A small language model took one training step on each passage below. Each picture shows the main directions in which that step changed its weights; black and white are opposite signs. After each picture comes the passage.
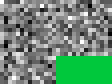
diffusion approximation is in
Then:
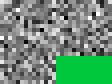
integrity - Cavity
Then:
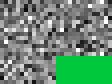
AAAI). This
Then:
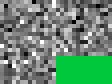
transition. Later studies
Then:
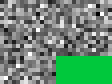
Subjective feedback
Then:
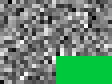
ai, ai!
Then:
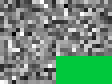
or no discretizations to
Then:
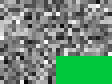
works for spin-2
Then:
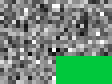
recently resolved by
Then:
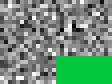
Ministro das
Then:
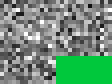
two macroscopic
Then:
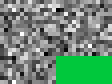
differences in the obtained
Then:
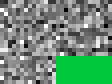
renders the procedure
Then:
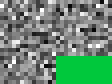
order of indices. In
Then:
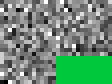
and the complex interference
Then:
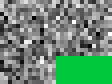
similar convergence properties as in section
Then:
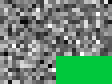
the convolutional operation
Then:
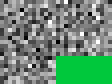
is a quadratic set
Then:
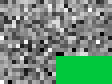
and write the expression for the
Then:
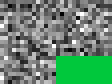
solution in concentrations
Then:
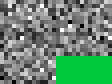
phase slips observed here
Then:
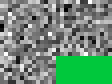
\item[(I)] the
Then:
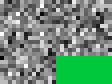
to the folklore
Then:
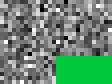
\caption{The soft
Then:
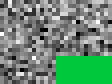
of size $\varepsilon$,
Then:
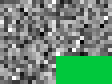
hence a representation for the field
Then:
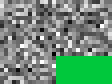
in a mixture model.
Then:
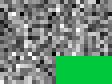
rule $s =
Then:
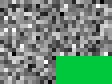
order in the coupling
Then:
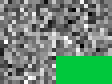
is a natural number, we
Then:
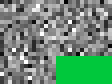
is an individual as
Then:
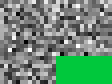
constraints on the UV
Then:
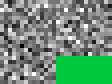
conducting a measurement
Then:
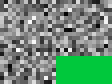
enfermagem no
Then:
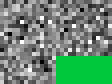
is sufficiently fine.
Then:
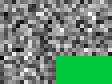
Tingay, S J
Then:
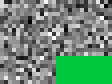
discussion of the results
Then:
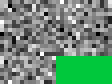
and velocity in solving the
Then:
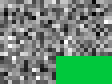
\frac{\USL -
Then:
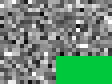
ser convertido em
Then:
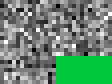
$c$ such that the
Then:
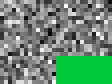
compact and condensed
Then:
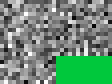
QA could be found in
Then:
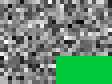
decays. As the
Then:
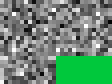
this case, we obtain a
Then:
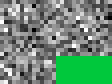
on a space where the
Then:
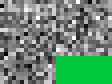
was supported in part
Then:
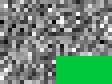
cinco são
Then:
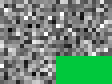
\rightarrow \infty$ и
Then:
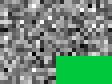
kita menyadari
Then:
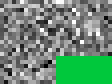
it is the low energy part
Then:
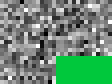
katta qismi
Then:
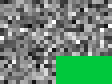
the full algebra. In this
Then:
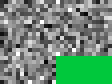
normalizations for the random
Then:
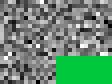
bound what can be
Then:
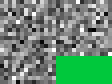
Assuming that, we
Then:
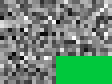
condensate was found
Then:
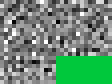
superior compared to that
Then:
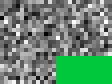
TOV equations can be
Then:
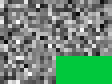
a discrete measurable family
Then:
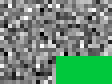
period analyzes of variable
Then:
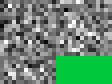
travels back and
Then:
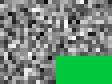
el residuo de
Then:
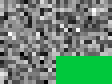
inclusion of constant magnetic field
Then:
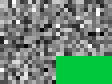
and \begin{equation*}
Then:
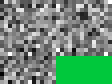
frames with 95\%
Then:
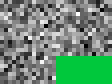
employ a suitable
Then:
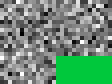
parts to the most similar
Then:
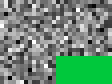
is efficient and effective,
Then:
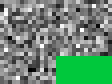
often accompanied
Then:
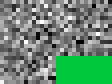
dimension variants (3)
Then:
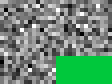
vector field $v =
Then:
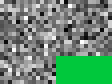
additive function as in
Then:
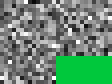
pointing outwards
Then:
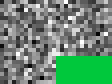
we adopt the same
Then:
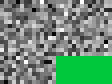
to prove that the DM
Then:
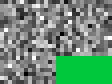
is that we can find all
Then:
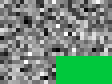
the data allocation
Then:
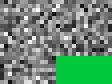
of Continuous
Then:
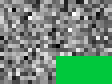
последнему для
